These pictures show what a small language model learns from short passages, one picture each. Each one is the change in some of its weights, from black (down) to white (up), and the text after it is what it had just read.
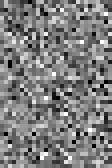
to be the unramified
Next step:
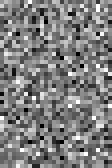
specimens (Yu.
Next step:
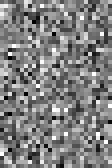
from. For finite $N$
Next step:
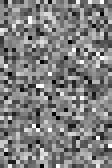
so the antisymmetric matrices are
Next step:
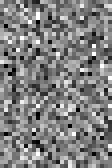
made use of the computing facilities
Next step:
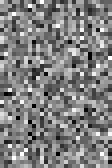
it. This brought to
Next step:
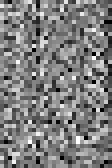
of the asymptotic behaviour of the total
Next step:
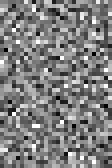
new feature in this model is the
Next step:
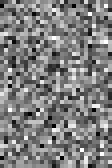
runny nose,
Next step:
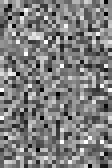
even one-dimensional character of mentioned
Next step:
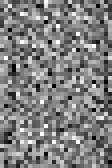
In addition, the energy of the
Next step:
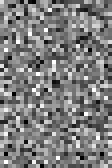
work seems adequate in
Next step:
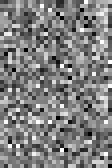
to half-perimeter is
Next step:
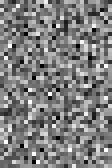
Long et al. highlighted
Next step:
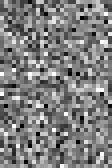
to be calibrated
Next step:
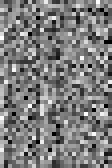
active and organised in their approach
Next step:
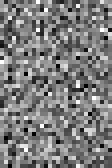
Higson compactification of
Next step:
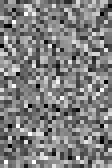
that $\deg (F_{\sigma
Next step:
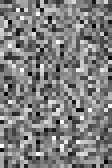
specialists to become members of the
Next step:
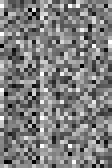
a day, by adopting the
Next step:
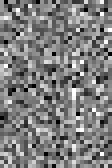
observe: Algorithms are increasingly used
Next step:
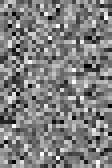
2013) although its rareness
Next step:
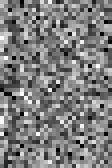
and solve, or at least
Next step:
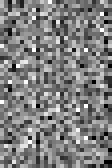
and Astronomy, Department of
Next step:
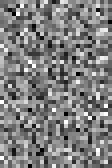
deformity. Statistical
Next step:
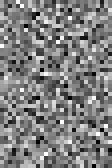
is supplemented by another,
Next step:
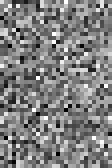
lower K_d values recorded for
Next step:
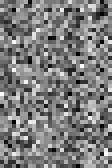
\delta \sigma} \leq
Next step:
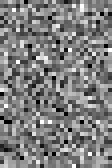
reported arguably the first practical
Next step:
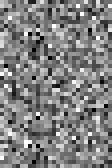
amount of central communication. Note that
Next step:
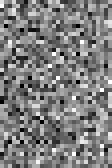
information exchange in de Sitter
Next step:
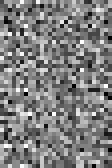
challenges, because of sharing of
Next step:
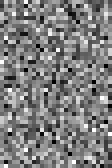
DK and assigned to the
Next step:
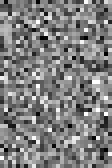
result (\ref{Cpsi})
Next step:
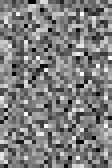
way. However, we will
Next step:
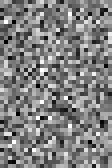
from magnons in YIG,
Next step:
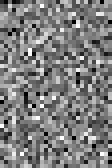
magnetic towers above and below
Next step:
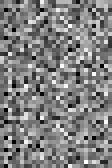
average observed lifetime of system configurations
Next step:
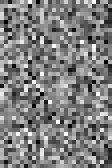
many of the important stable solutions.
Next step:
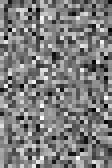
left by one, and hence are
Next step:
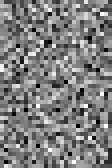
fine) were used in the present
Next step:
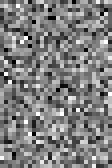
$\gamma$. From top to
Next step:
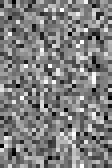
For example, to measure the
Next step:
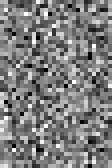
space form, Chen's
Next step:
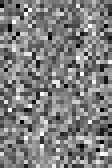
element $\Fr_{p}$
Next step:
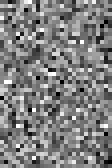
accuracy of the trained model
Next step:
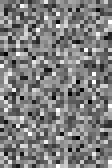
exhibit off-diagonal elements in
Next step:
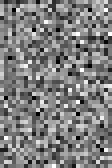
optically (in absence of a
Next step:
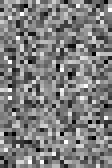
of best values for all patients and
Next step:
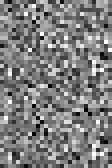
constructability. However, current methods
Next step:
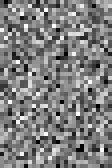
is seen in animals
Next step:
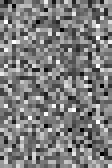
Graphite oxide was
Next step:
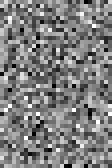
and persistent political issues.
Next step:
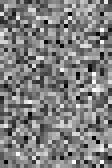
b_i are the fitted
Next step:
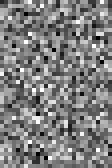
by C-rate. At
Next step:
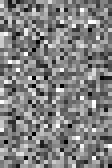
competence. In such cases,
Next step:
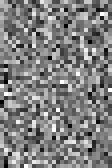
method defined in [6] is
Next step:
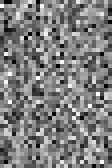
facilitates the study of quantum resources
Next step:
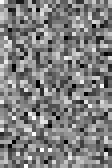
measures, we also compare our
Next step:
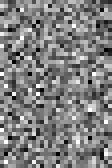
field of situational planning received a
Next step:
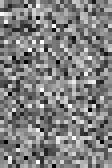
We analyze known estimates for various systems
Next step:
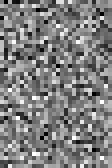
loss of generality we can therefore assume
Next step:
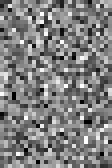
carbons). General procedure
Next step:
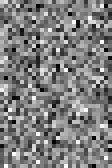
and on the other hand,
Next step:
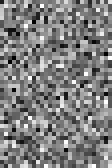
nonresponders. We
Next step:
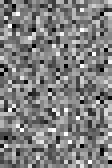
exceed a minimum threshold $\epsilon$,
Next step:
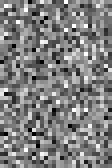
mastery after the learning
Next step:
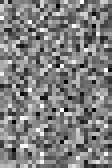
meshes, is straightforward. The
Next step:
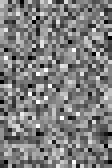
and the configuration dependence of the magnitude
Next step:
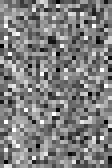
back to the RTM
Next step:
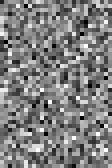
purely cost-centric optimization.
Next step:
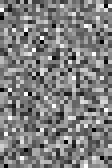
the deceased group with a
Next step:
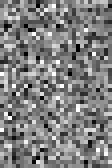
quadrature formulae. If
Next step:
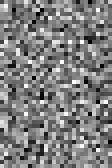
condensation. This point requires further
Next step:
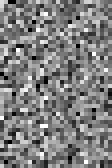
tails of distributions, following
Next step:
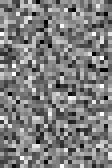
Neutron E-learning
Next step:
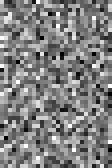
providing security, privacy,
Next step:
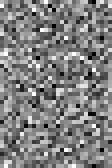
auto-parking trajectory planning
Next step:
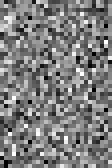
necessary that we construct below.
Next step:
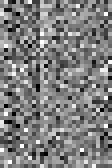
from using the models to generate certain
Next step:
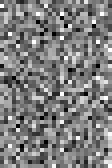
is then automatically NSb
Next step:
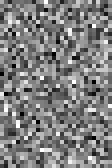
desired performance and this will make no
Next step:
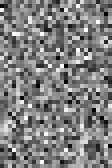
isotropic scattering; in case
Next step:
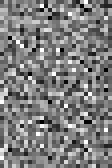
equicharacteristic case and
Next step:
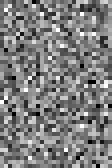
example with simulators and virtual
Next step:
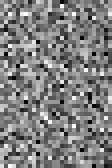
Clay Quarry,
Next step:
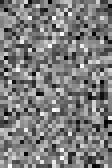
representation $\pi$ induces the
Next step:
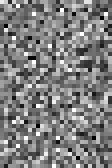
diagrams without impurity line is
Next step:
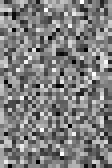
in the kind of moral
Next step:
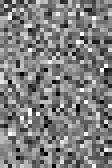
Butler clearly supports diverse forms
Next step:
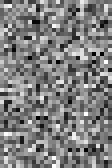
pair of colour classes, all
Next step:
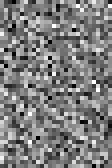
diameter, while we would expect
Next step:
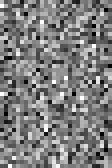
at fixed $q$ and
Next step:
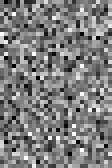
So \begin{eqnarray*}
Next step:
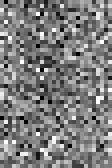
Suominen CSC
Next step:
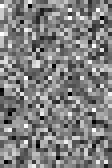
micro-CT. Given that the
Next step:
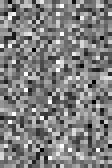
local biodiversity. This preliminary
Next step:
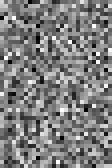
adjusted single particle model and
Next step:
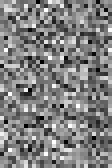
n/a Fish,
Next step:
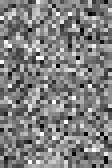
It should be noted that as consequence
